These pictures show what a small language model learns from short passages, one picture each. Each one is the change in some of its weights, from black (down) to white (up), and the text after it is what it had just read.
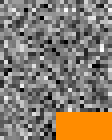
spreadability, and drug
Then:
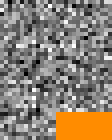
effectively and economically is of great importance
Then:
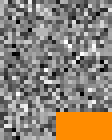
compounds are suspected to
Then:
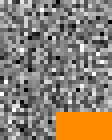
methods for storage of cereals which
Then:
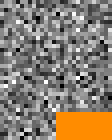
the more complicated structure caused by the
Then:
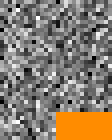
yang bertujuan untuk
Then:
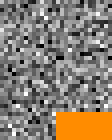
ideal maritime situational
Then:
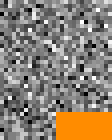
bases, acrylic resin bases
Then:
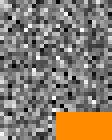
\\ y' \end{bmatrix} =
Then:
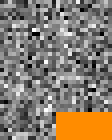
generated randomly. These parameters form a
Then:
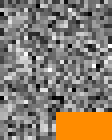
important because it is a crucial and very
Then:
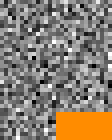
yoshli futbolchilarda
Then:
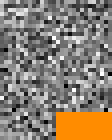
possibility of working from home
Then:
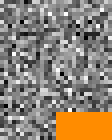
collect data as part of the internet of
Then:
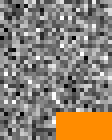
THE PRE-TRIAL
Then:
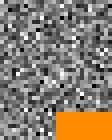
soyut kültürel
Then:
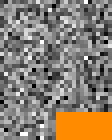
г. Туркестан,
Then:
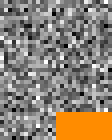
are expensive and the feedback models
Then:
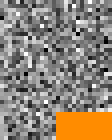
nominal value of the latter fit
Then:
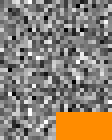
and basis-set corrected
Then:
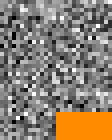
are obtained by assuming hot deuterons
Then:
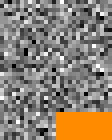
Muhammed Ebi
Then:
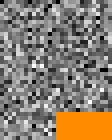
aspectos de planificación,
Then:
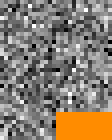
discuss the reasons for this and possible
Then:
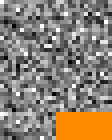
of the WINWIN project No.
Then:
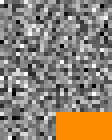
be extremely informative for our
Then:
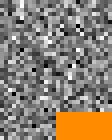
space-like dispersion relation
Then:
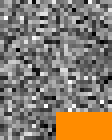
partly necessitated because of the
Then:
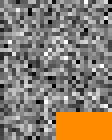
into account that operands are not less
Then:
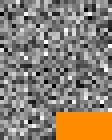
not only focused on the physical
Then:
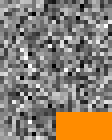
stakeholders (e.g. local
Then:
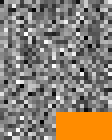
juist. Het geldt
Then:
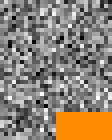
threshold. Our normalization
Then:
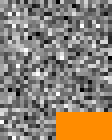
data and of the background field, its
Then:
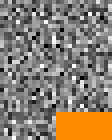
oportunos de toda forma de
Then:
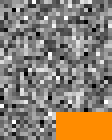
are beef marketing in the research
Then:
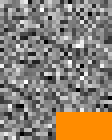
of great antiquity and has even
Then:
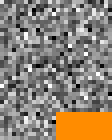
J-TEXT | HFS
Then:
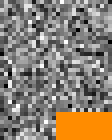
more debt. Jensen &
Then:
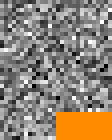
too is the entire expression.
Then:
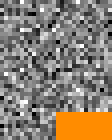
the $\tilde{v}_{j}$ being
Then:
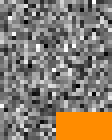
tayininde zorluk
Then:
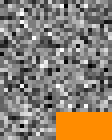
to Drake's - as in the
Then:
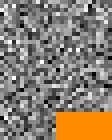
are not constant but vary within a
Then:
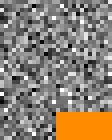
opens up new possibilities for
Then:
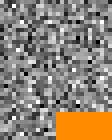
При посадке с
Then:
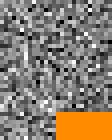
in this contribution to sketch a
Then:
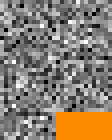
análise da possibilidade
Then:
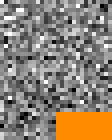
at the beam splitter at affine
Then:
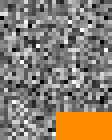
unib chiqish 5 kunda
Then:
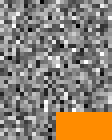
ex-mines contain four potentially
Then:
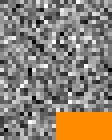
**Figure 2c** was also conducted,
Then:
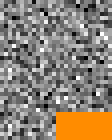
of as structures that implement any truth table
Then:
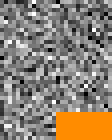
the participation in events and public
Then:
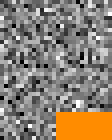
the anti-inflammatory effect
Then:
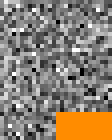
tibora nigrocincta
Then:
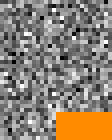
The presence of AGPs along this
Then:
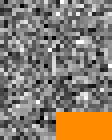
estudio, de elevación sobre
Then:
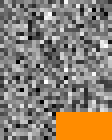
bioavailability due to poor
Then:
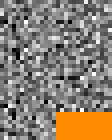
нового термина, так
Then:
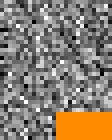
$\theta=0$, but has a long
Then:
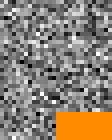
policymaking and making
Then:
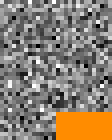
were achieved at hydraulic
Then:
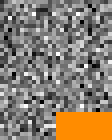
sfruttamento, anche
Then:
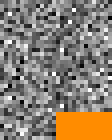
the calculations for all propagation
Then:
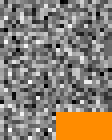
The effect depends on the way the size
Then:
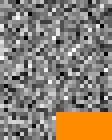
given in Table 1. It is seen that
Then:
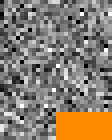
about the diversity and trophic structure
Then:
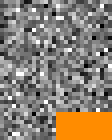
processes require high temperature heat or use
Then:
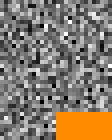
would inevitably result in another
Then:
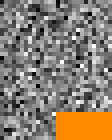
some advantages, especially in
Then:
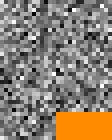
wave behavior with single photons.
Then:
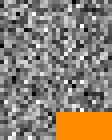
унга алоҳида
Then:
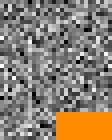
returns monotonically to the
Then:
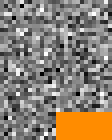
speeds faster than those
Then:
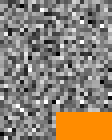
to analyze the performance of the
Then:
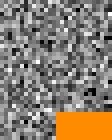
help cyclists to
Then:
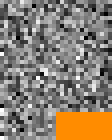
on head, back, tail, and
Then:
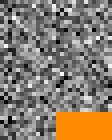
de la Geografía
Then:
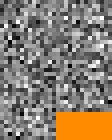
to handle range and Doppler
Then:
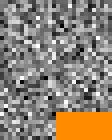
0$. Notice that only one internal line is
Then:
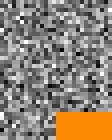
calculated value of T-test is less than
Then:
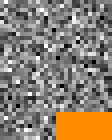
improve quality. Distributed
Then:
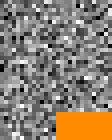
results. Predictions of the MSA
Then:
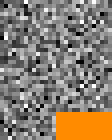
es el campo de acción
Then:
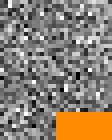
karte koje su starijeg
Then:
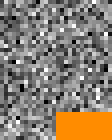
janeiro no período
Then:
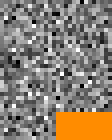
develop the upper bound, we have to
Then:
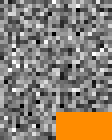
S. EPSTEIN and N.
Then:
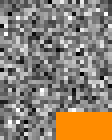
in the strongly correlated system. As a
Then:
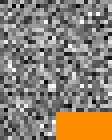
Al aplicar una señal al
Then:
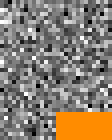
above, it can be understood that the
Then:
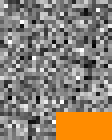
assembly' step. The
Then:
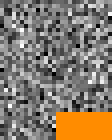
yorug'lik va ranglar
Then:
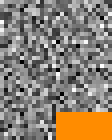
a critical flavour number lies
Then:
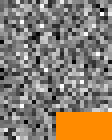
being subjected to an electric field with
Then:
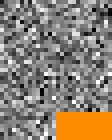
both deep retrospective analysis of
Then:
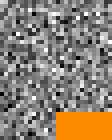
Janeiro-RJ | Brasil
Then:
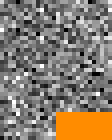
il est nécessaire de
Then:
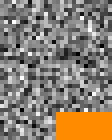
indicated that the respondents accepted
